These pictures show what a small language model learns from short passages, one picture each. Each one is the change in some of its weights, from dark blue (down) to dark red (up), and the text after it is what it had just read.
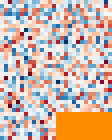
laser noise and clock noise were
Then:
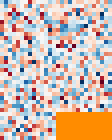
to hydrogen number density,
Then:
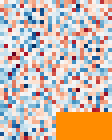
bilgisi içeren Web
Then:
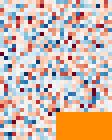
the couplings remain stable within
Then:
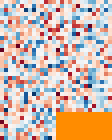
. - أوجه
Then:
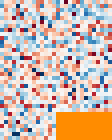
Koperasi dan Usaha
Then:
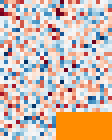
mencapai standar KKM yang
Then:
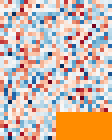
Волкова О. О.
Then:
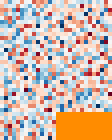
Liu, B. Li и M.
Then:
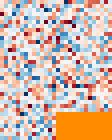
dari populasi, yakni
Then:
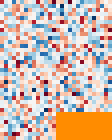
of a "WNP" (Fig.
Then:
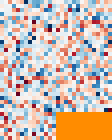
9 years. Measurement
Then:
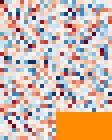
Phenylalanine is an
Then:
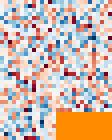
assistée par ordinateur et
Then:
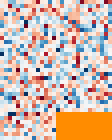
Knowledge Justice framework
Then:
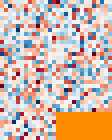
biri boʻlgan tire
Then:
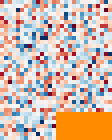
які регулюють
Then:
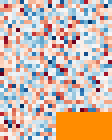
un valor absoluto y debe
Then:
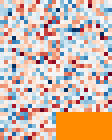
Therefore, the correlation from 3s and
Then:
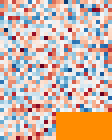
and the environment was studied. The work
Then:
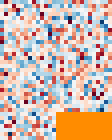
are labeled positive and small particles
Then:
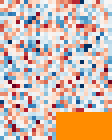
DBA, associate professor,
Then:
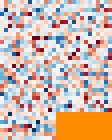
the crystal size "D" can
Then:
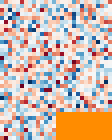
all the stations. We encountered
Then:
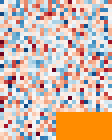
the increased amplitude of spin
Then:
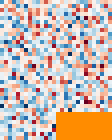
Traditional Markov chain
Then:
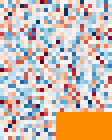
boxes: false negatives
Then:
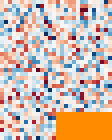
with all the benchmark identifiers
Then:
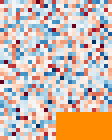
modalities using modern data science
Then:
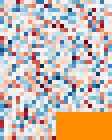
bupivacaine solution were
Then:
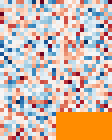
of audit committees across
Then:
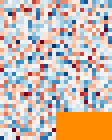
properties of the heat bath. In the
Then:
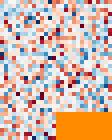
in a professional manner enabling
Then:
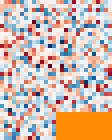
de las Leyes del Trabajo,
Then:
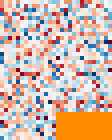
outrem e que por isso acaba
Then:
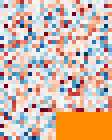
contribute to increasing trust and
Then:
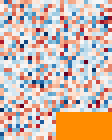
found that tropical cyclone
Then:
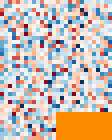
Sersic (Simard) & $
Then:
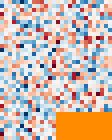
INFN, the Swiss National
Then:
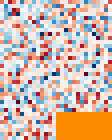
the static charges are at a distance
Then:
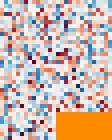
the more elements are used, the more
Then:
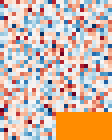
that leads to a problem in the
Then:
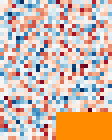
them or because they are generally older with
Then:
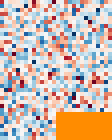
was designed with CNFET
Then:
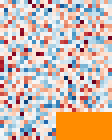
ham kengaytirilishi
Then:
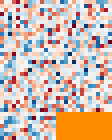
are blurred and genetic distances are
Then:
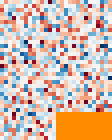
the superblock (a) and the
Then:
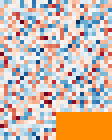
be rejected, is if the point lies
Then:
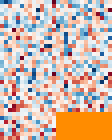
the overall cost of facility
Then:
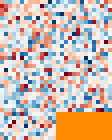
the propagation anticlockwise
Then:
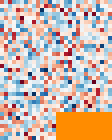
collapse. Discussion on
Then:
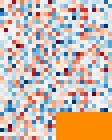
i.e., \begin{equation}
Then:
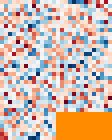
hipótesis de trabajo
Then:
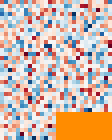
decompose the total entropy of
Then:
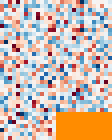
M. A. Perkowski,
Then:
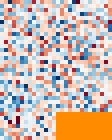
reaction mixture was initially
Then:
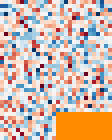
from an effective citizen participation
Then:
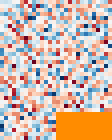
the importance of providing empirical
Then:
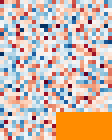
of natural resources. The paper
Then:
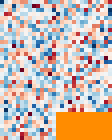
sublevels of the ground state of
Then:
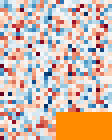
образом, на первом
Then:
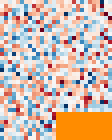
Arbitragem como forma de
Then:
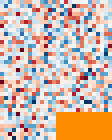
15 4 Application Scenarios
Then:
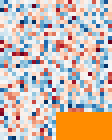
a^*=0$. Proceeding in
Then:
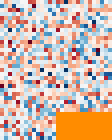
an open cavity has a spectrum
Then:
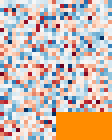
universe. For an oscillating
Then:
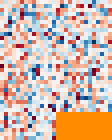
alrededor de 70 países
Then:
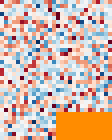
reported in the literature that increased
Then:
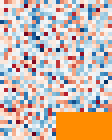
M. Fazer com: usos e
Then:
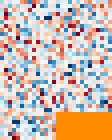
first step in the approach consists of
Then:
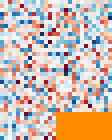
as spin-foams. The second
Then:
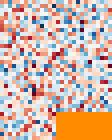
some creators who approached the
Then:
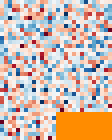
of excavations on the terraces of
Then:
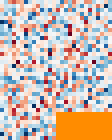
Introduction The Momeik area is
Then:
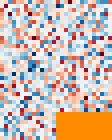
in Group A which is statistically
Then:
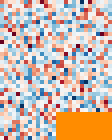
IV), Descartes, quant
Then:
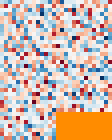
группы детей,
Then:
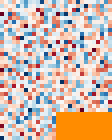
create an empty similarity
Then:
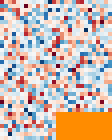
in adults: a report of the
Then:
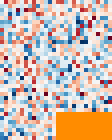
strength to weight. The
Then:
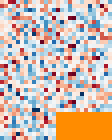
stronsiy va seziy katodli
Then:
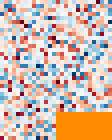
requer a necessidade de ser raro,
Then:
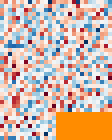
and high prevalence in winter
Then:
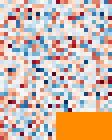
of cultural intervention and community
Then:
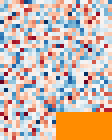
publishing Company, New
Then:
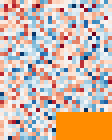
crucial: a evolução dos
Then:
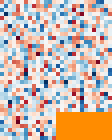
\end{table*} The experiments
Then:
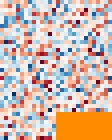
show how $s$ and $\beta$ are
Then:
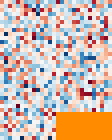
здобуття наук.
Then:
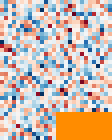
jamiyat hamkorlikda
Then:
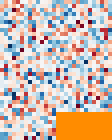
a vast theoretical literature
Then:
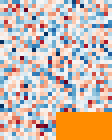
sample the PSF (factor
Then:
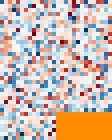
probe envelope that defines the time
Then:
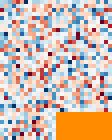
elastic scatter-like"
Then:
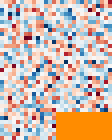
with field strengths observed in
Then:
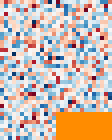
must be computed numerically. This is
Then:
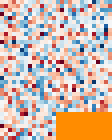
[Convention on the Protection of
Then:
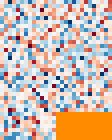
RESULTS MR shock
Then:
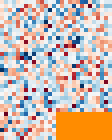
Однако, этот
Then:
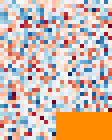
plastic waste in Bali.
